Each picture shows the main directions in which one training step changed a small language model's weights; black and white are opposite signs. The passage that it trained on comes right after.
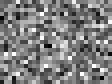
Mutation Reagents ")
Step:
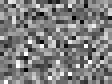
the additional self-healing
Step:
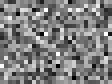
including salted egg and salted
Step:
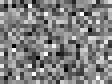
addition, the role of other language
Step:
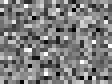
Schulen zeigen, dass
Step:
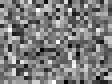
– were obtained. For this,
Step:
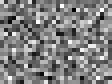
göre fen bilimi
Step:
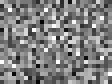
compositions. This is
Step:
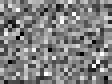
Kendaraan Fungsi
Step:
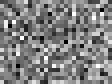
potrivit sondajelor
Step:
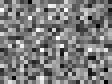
Conferência de Bucareste
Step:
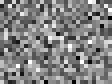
role of traits in diversity
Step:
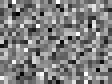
концепцию народной
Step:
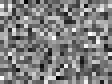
inputs of phosphorous
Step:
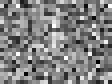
numerical procedure is developed using
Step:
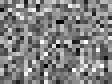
semester 1 of 2018, most
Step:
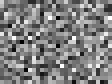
respondents as being of concern.
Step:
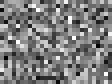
we propose and implement Data
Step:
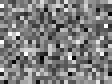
I.G'. Analysis
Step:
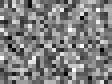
group of their own project management
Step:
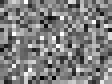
variable (student performance).
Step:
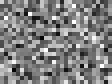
Acad Forensic Med and
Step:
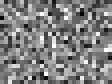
article aims to explain the
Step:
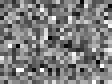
do not require the purchase of
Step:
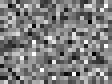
the double-helix
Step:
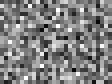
CRP has also been used as
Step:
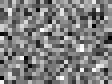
ability of NMAE to
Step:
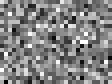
provided for by the Criminal
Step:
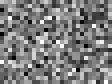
Delta. The results from the
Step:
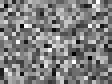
tili o'qituvchilar
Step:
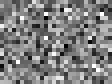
pressure, pollution,
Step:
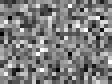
animals alive. The main
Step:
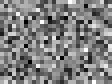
model 1 scenario, which
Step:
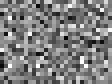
the morphogenesis of the
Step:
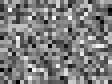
equations resulting from above
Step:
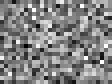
del lenguaje para
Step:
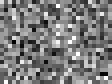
energy production. Further, several
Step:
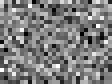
function of different threshold values of
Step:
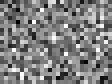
spectrum of MPHT
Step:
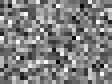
т. д. Из
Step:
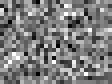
ва экологияга
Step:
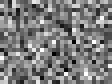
Для выполнения
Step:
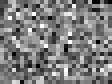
and assets rather than income
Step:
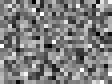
el extremo externo del
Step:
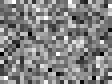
and Innovation, University of
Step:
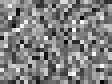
environnementaux et ⁵ On
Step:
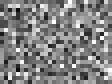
afzet van hetzelfde
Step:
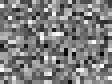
Tadqiqot metodologiyasi.
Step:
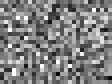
in a scientific research.
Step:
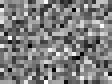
57 L type dwarfs
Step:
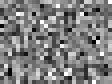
tadqiqotida moliyaviy
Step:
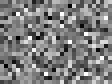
ishidagi tanaffuslar
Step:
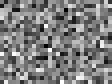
Katarina bila
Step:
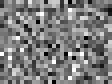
decreasing return to scale
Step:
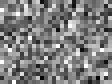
churn rates.
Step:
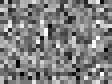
THE DEPENDENT
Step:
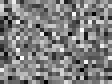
* Acadêmica de
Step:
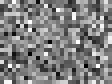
of metastatic CRC
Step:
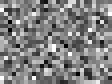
em inclusão, sobretudo
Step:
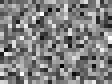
equal to the ambient temperature;
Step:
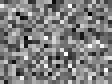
eğitim programları
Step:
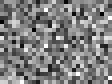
surfaces, commonly referred
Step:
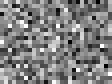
la literatura médica
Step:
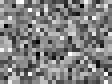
- IMAGEM -
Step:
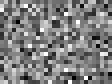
cada estudiante,
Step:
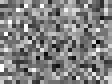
Ishlab chiqarish
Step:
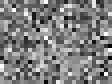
da gestação, permitindo
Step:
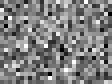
in the doctrine and legal
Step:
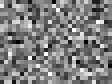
en évidence la tension
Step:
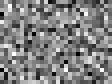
1, Etinan
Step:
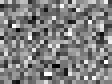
methanol was added and
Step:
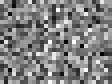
has been used for the analysis of such
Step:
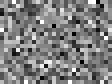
теми все ще
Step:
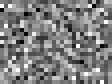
2. Goldman R.
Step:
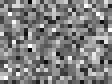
and controls, the presence of increased
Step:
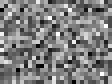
kapasiteleri C.
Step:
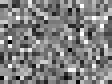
the human condition in order to
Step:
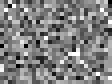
natijalar (Analysis
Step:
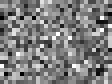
fixation was performed. At
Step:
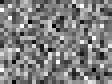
frame captured by the
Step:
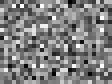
ularning ishonchli va
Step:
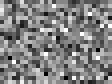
Chang zarralarini
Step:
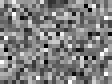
in stools. Leaves
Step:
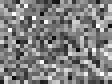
compression plate is that it
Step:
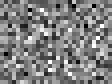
evento se encuentra
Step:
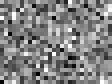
like to see on their
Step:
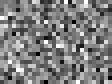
type, location, and class level
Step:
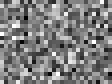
at pH 6 and 20°C.
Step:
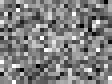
laboratory parameters. The duration
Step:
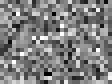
davrda yashagan
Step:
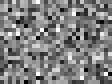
Les relations entre l'innovation
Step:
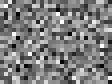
sabablar bugungi
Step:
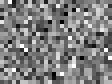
were studied and setpoint changes
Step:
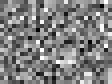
ushbu yo'nalish
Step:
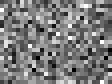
posture disorder. The most
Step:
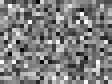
xos bo`lgan barqaror
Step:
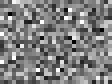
kommen. Das ist
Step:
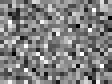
В частности,
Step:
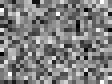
у 9,6 рази при
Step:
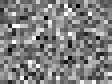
oʻrin tutishini
